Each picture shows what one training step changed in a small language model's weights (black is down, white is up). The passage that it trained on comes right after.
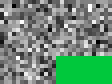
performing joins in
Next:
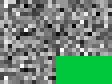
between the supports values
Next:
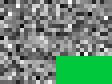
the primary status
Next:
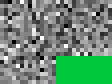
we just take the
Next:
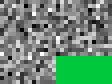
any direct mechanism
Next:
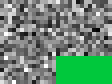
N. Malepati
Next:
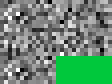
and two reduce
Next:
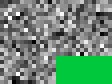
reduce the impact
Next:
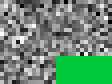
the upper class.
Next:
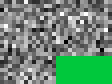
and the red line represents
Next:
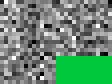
estadísticos se
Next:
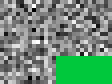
the friction term for
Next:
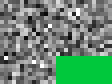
dynamical process.
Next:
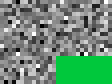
the observed median number
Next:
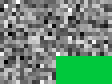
patients over a
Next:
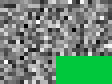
using a single set of
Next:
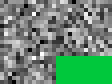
methods grounded in
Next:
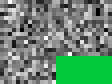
on Simulink model
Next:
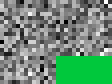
1(b), where the
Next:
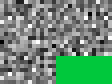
net force for each
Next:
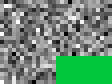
BI afin de
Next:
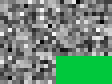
and Nørre
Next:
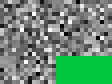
as a function of gate
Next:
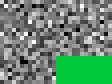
a^e$ as a
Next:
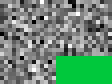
and a lower power
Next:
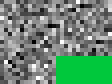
apresentada ao
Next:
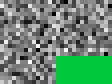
transverse v wind
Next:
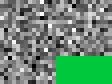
or archives.
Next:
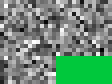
temperature. The magnetic
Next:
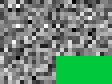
π/2 from the
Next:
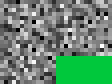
in SAA1N
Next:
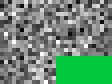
is effectively a
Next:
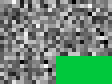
qarab ish
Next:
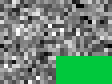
Traceability of
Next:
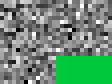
\caption{Solution of
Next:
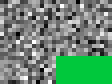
estimate is distant
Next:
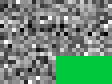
from a consideration of the
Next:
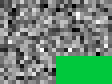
additional percentage point
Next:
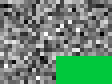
preeminence of
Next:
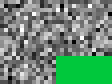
Plate 15 and
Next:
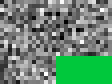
and the in vitro
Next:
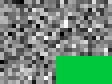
a pintura da
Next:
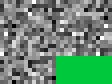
Aims: The
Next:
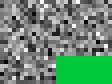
théories de
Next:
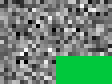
have the network to print
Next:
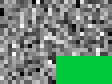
Equation 10 into Equation
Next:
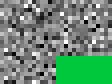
below have been given
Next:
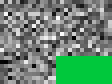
propose that the density
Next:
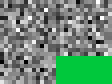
lower straining
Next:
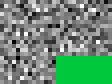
(3) you have
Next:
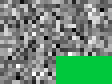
в умовах
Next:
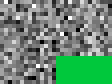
simulation environment using a
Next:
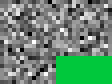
guidelines based
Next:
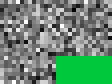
Ventilation and
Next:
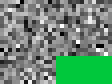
the wide-band
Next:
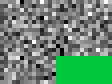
to rotate longer
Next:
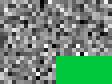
inverse of the
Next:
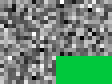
global dynamical
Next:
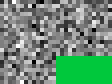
articles and for the
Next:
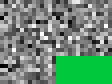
great diversity of
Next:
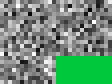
components of subjective
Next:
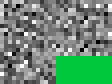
serta batang
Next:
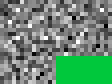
holda o'z
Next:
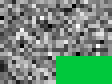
immensely in
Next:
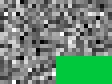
investigated. The
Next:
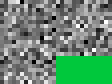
to the design of the
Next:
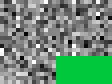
sociales que comparten su
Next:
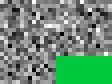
para entender o
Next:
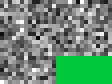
was using 1 μm
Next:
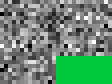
by Zheng, et
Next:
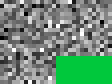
$\nu$ is the
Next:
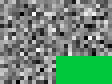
fixed values of
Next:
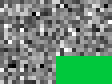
sinir ağı
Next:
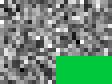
ROS abundance.
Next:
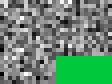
and transcranial
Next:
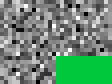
van juni
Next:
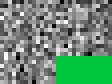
Cell Biology,
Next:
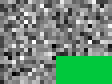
deposited in the
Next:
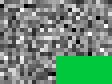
Tone Center
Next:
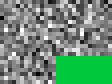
Much research has been
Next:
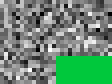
prefecture located
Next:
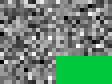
$L_X$ may
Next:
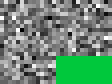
con TIC. A
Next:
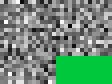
and the generalized string
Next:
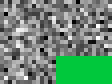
análisis de las
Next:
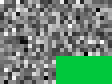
associated AP.
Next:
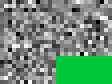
level of the Poverty
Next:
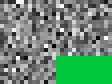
in Figure 4. A
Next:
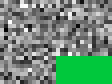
High Y.9
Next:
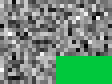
projects, and other
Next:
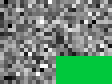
the only sense in
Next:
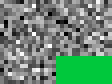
age for post
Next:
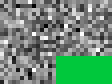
choice, it is
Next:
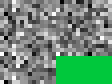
no Brasil e
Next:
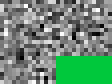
higher order nonlinearities
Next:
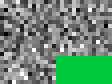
(ago. de
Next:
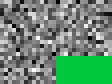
means that strong
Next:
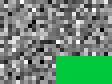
securities market
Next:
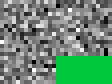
also depicted for
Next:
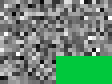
These quantities are
